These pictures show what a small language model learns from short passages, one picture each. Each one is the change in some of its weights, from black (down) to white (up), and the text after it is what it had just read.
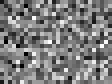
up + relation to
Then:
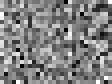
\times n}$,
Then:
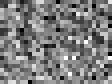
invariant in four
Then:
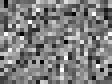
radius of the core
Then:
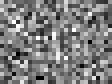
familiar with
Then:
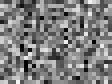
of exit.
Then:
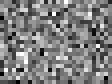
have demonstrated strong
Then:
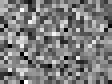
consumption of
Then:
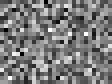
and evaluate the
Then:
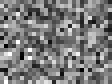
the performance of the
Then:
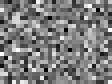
condition at a finite
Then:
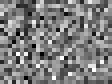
of an open set
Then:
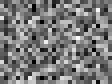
many applications to know
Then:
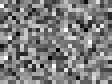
the study.
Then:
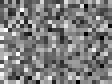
meaning. For
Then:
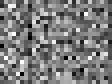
used in this
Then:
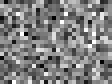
which are more
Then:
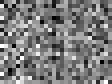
three ways.
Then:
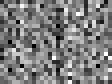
ranges. Then
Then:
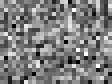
4 classes of
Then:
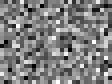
tends to
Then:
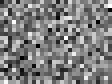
From the local property
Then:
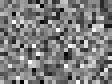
research area (see
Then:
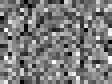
comprised of
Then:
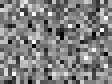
Let us first assume
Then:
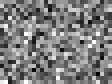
the VLA
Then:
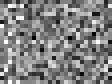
on several factors,
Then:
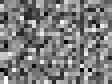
some of the
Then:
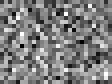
but this reduction
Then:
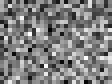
so there is no
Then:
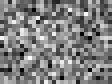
to recall the
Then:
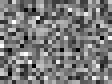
to a Gaussian
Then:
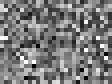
the pairs of
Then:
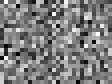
could be implemented
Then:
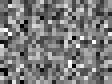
as well as the
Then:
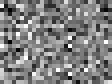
different memories
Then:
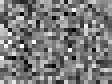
erosion of
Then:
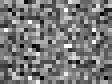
structural transition is
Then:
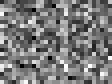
an efficient algorithm to
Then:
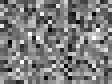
a basis for
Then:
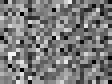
criticality of the
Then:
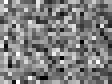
is probably
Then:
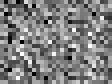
Even for
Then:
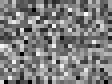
to carry out
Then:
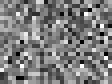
not only determines
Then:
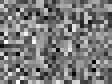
the third
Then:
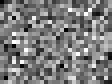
in QED,
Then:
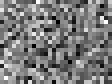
$i$ and
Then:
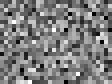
for flash
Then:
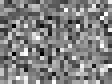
(loop algebra).
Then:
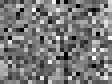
} i\in
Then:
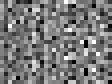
expected number of
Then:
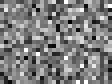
The shape of
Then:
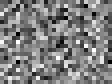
and references for
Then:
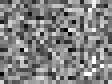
of the system are
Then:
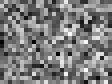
the mixture
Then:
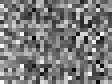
the representation of a
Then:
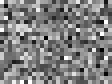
components: $\v
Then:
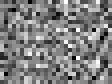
time series data
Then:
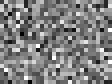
respectively. Here to
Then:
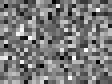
complex, its interaction
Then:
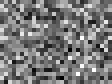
the form (here
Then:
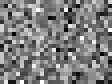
function $f$
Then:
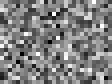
have to study it
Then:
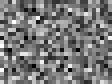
to a specific
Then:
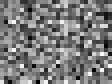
technology as a
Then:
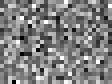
around 15 in the
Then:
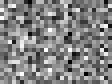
already ongoing
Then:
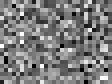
our examples we use
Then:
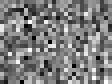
at temperatures as
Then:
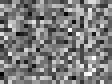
of the potential are
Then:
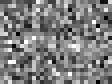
generated adjacency
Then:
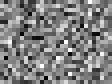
of a social experiment
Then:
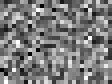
operator in the
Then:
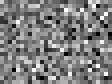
(for example,
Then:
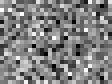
$q$ and
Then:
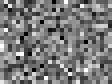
mixing) at
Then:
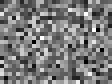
in a stellar
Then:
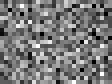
spatial patterns in
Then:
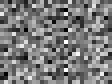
and water
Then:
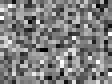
emphases on
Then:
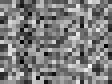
of the public in
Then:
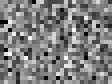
we study, and
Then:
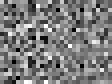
a ruleset
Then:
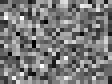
standard text diff could
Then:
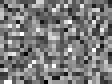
small enough, and
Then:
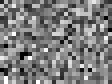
or within the
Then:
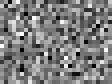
into universal representations
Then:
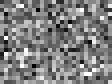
The cells are
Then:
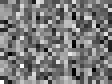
a result, we
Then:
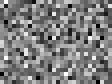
detector is in
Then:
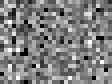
obtained from its application
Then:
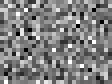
denotes the set of
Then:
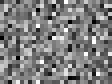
The first few P
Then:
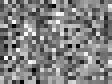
VCTK for
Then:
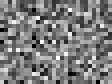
to receive a
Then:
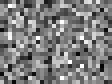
under uniform pressure
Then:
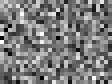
us a quantitative
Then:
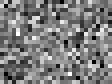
into a temperature dependence
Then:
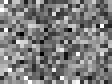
is whether or not
